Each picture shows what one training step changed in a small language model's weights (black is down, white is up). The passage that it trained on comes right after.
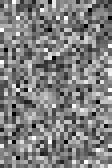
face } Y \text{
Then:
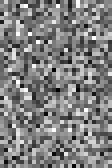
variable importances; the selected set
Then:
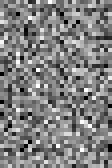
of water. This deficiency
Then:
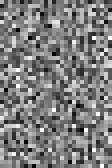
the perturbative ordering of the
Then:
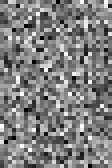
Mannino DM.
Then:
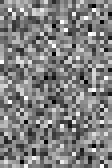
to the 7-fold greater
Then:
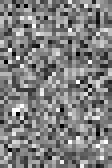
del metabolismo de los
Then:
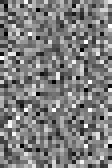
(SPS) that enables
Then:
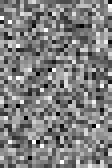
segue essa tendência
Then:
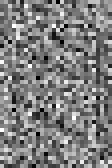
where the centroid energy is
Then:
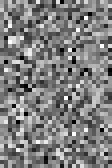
компетентностном подходе
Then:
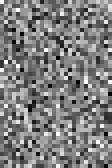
iniciais, pode vir a
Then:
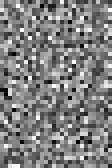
другими физическими
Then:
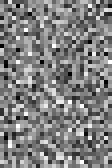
\section{ detailed derivation of
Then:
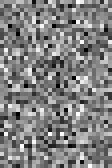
Editores Fundadores:
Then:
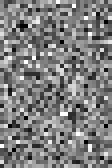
out all the off-diagonal
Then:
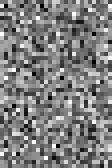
realisations of this idea and
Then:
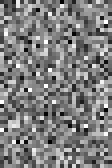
unlikely to result from electronic
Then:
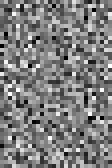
the cavity described by a measurement efficiency
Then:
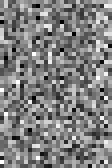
falling well below the expected
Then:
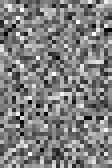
measure the coin we would get
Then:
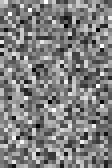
name. Specify
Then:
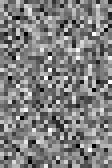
pressupostos apontados
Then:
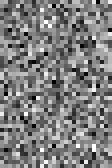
is demonstrated by changing the PL
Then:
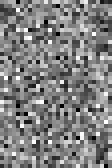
compromisso com a saúde
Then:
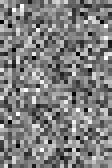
tecnológica de desenhar
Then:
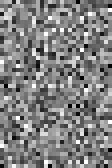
киім, бас
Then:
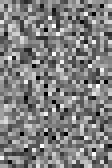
several magnetic fields applied parallel to
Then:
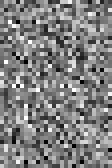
наиболее важных
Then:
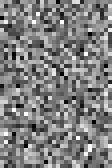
of an adequate description
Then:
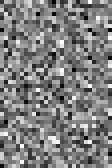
erk berilishini, eng
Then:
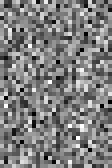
bundan xabar
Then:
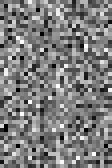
all DDE parameterizations discussed
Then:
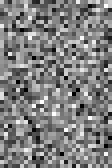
and in-depth,
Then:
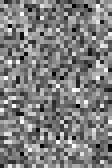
a central shaft.
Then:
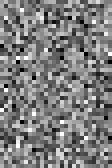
here offers an analytical expression
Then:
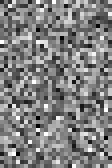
is prevalent among the data
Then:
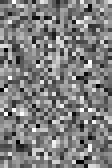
components of Earth's rotation
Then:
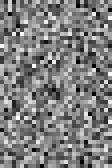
consist of family factors, social environment
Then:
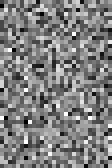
mean field model (the black
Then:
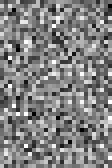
generalized description and theoretical features of the
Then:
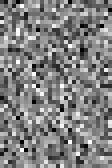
jamiyatimizda gender
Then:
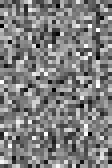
includegraphics={ trim= 20
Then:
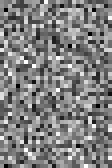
our observations and states questions for further
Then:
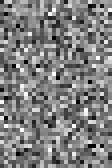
the Hubbard model on a square lattice
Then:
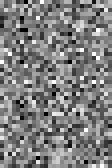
+ OLC apresentou
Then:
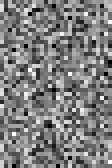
other cases. These features are
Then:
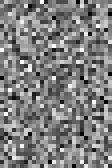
problem in itself as well as to
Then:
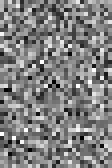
optical microscopy allows imaging
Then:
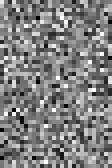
description of the inspiral,
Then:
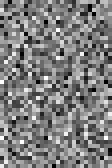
is also the narrowest among
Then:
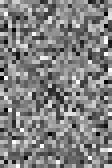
assim como pelo conjunto de seus
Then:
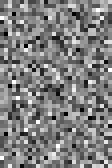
the end of 2017. The detector
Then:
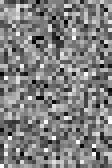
maximum number of molecules to reach the
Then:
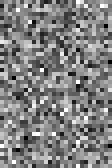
*Lecția de
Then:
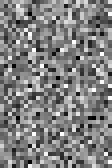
is in the second partition.
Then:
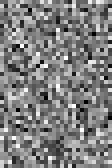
break at the Salle
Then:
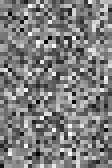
to us, or as low as
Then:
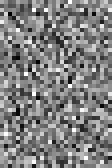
yapımında olduğu gibi
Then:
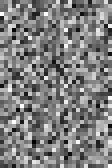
dilakukan secara
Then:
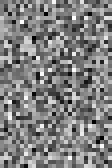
interest, inclusive education, primary
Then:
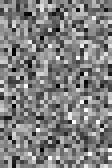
Г. Каурова
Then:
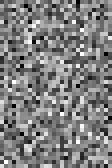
edilir. Birisi
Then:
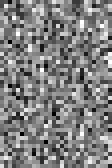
drop, its evaporation
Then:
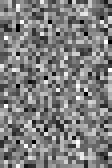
dijelaskan melalui
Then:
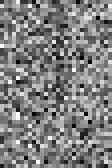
has \begin{align}
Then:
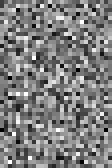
and priority principles of the
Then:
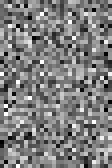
later corrected and expanded
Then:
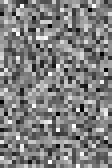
constatar que os organizadores
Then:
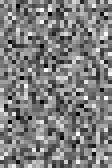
respectively, which extend up to
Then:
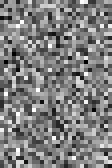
доғлар пайдо
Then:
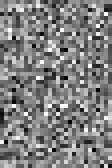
dependence of $ZT$ is
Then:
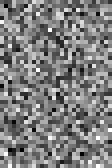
be much difference between the physics at
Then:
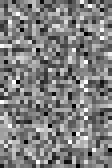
en la Asociación de
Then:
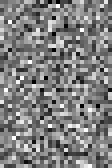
long ago by Lord
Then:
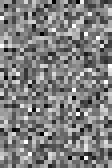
5. «Будьмо
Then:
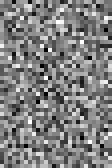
o‘ta savodxon
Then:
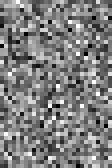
Essa pobreza, a
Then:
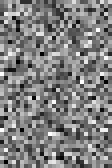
su sostenibilidad como
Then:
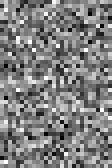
\right> \nonumber \\ &
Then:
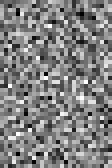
equation and knowing the material
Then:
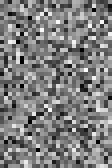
on simulated and real data that
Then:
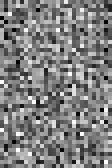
Integration of science,
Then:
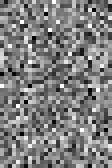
observed, even though a more
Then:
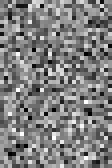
effects to be significant when the
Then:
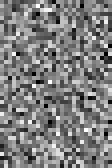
necessary ingredient in our
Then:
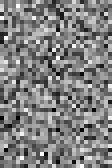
эгаллаши ва
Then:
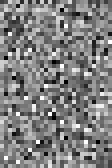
related to super-resolution
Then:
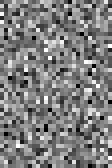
at different applied voltages is
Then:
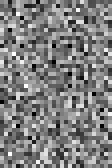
iterations are shown in Figure
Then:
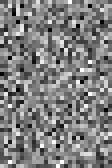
la richesse de
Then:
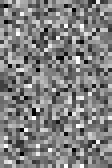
في ظل
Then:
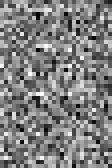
Specific Bridges,
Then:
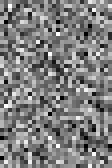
detected systems drops at lower column
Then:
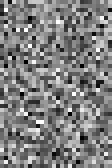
a glass model only
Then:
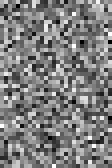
flat k\"ahler geometry origin
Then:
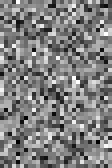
refração em *Nova
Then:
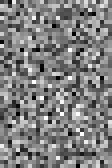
dastlabki tadqiqotlar
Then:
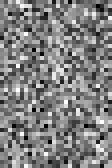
yaratish hamda ishlab
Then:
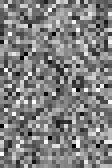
as it would have been before the
